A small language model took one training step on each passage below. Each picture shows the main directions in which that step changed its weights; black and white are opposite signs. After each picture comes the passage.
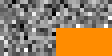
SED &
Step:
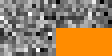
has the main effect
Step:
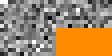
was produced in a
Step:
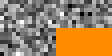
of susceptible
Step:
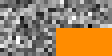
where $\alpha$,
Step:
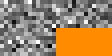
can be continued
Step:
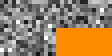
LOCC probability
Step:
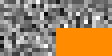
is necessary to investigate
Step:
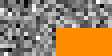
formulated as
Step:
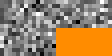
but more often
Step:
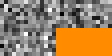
same. Since
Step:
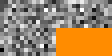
RP growth
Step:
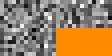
paper is as
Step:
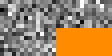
2)$ such that
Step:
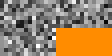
of the bulk
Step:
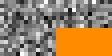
chosen significance level
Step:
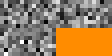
the theoretical model based
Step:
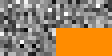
approximate the resulting nonlinear
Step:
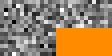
maximally entangled
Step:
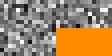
drying and
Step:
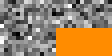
modulates both
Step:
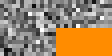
is more challenging
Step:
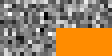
is one including the
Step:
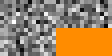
we are able to
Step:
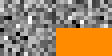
the ground states of
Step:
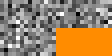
satisfying Ore's
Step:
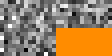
critical island separation
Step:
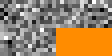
Brauer groups
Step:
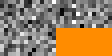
ocean in the
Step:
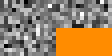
the relative motion between
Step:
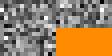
It is thus natural
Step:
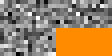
into account the
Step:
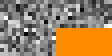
The present work together
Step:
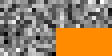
and evolves binary
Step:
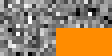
the total Hamiltonian for
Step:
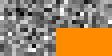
at least one new
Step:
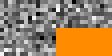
*van der
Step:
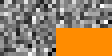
slightly better:
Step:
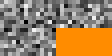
(Bate et
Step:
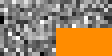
the types described
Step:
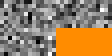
some phase difference.
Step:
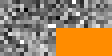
The double path
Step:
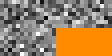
that expressible matrices
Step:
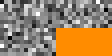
1. Introduction
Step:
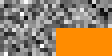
two edges from it
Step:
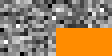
structure functions independent on
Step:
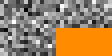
First, we consider
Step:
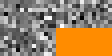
travelling waves
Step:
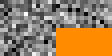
backrest support can
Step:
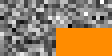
that has been
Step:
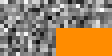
electric circuit was equal
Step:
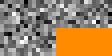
so that two groups
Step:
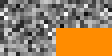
kinematics of the
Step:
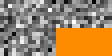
refined the
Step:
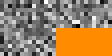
for the last few
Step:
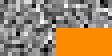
note for future reference
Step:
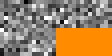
authors have worked
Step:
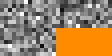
results, see,
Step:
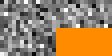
vitamin D
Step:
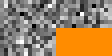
might not be the
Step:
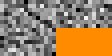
model how an
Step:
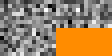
Data fitting can be
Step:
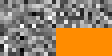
choices of research
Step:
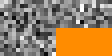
TDH and
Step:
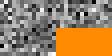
cells. The N
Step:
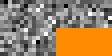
0 & \Sigma
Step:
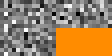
\cdot S
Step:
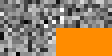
measurements of the
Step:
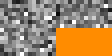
subsequent acceptance
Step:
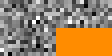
example, we have
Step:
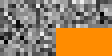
Z = \la
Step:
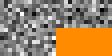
$m$ obtained
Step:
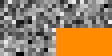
of the number of
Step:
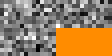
as a result,
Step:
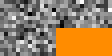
combinatorial optimization
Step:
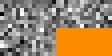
titrand in
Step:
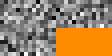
with tumor
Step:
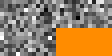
different from the
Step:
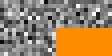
cell fate
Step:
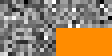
a graph which will
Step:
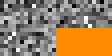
reports the
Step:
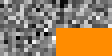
first designed and implemented
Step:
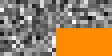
and (e)
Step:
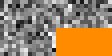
of the quadratic coupling
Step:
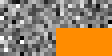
faces of
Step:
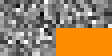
harmonics for
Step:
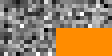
Our numerical results for
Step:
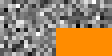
is of statistical nature
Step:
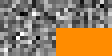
our visual products,
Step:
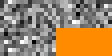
of these two
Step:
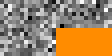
element method. In
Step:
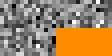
to electrons and
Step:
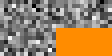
negative, then equation
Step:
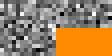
monogon in
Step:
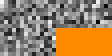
exposure ensured their
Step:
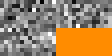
even battery
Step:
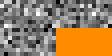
follows. For
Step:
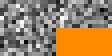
process of an
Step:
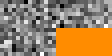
Thereby, we
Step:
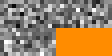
Water content
